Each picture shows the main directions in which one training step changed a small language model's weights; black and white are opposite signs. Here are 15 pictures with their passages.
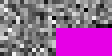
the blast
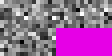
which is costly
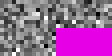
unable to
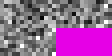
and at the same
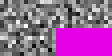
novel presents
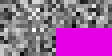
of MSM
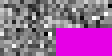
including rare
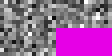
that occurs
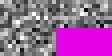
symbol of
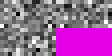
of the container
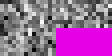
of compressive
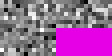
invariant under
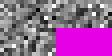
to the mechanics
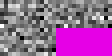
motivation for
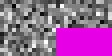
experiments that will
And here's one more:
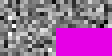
other hand, these
